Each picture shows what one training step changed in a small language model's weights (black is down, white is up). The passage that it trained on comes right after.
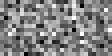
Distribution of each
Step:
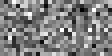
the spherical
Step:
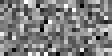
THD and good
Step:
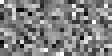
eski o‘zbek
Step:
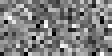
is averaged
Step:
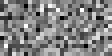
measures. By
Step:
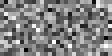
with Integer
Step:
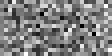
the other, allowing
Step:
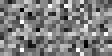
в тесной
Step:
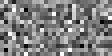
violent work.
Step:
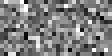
The code uses
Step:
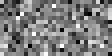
Representational State
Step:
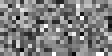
manually prepared
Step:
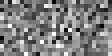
\rightarrow k}$$
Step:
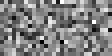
setup and hold
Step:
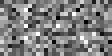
profesional de la
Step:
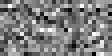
The signal for the
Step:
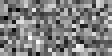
that might vary between
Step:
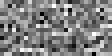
on the atom motion
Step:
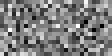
several physical features of
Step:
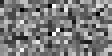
the learners were required
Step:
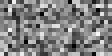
the results of the
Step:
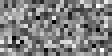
deeper and more
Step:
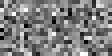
for different flow rates
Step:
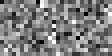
with black processing cap
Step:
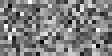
the p-type
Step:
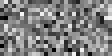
development of novel
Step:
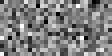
and integrating data among
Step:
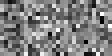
can safely
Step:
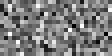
In spirals the
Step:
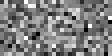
timescale and
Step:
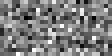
- Heri
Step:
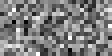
along DNA
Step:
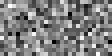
reduce heart
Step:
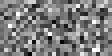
distance learning but also to
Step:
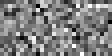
we are interested in
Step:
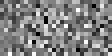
will be relevant to note
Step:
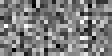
– shaxsiy
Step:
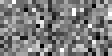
factors also play a
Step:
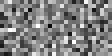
le aporta
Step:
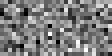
the set goal.
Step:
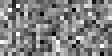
avec des structures de
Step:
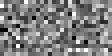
bosonic gauge
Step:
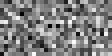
individual afzal
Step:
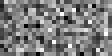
(KPI) are
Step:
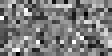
gas production remain the
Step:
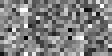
primary on grasses
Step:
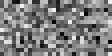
adjusted for
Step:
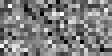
It is well known that
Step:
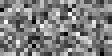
number of observatories
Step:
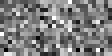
described a number of independent
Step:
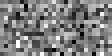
verify the impact
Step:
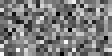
as compared to control &
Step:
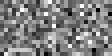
similar effect for both
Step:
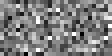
important analytes such as
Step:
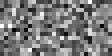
scalar clouds
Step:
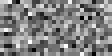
energy of induced
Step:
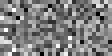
which describe the value
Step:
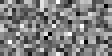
of international research
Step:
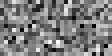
eV$, the other
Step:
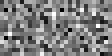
\newpage In
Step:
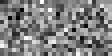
system of porous
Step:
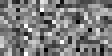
do cometimento
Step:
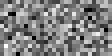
number of infected
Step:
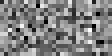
and growth of the
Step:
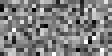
authors thank
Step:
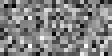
ta’lim sifati
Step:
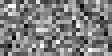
Bularning oldi
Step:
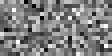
PAndAS measurements
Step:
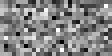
modellari 71
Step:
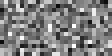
theory perspective is
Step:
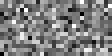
technique was by
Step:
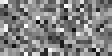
в среднем
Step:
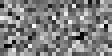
identify fake
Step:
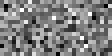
Its sensitivity
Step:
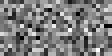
to a physical understanding
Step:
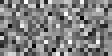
soils and
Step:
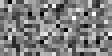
the end the application system
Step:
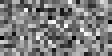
$\bl$ and
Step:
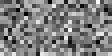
the T_g is
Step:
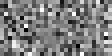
industries. As
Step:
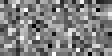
котельных в
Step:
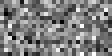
$\Delta S_{\rm
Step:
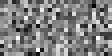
would meet, often
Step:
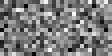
cost of living
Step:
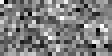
following simple rule:
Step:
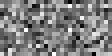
corresponds to the
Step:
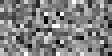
can be found in
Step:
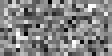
Der zweite
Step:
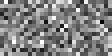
clusters apply a
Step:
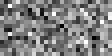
This should be taken into
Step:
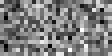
widely used in
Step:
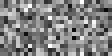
"Ona tili
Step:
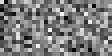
(Lit ¹
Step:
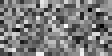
that size in an
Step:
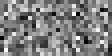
alto Riesgo
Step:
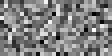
the overclad that
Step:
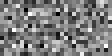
have codimension
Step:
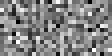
levaria a um
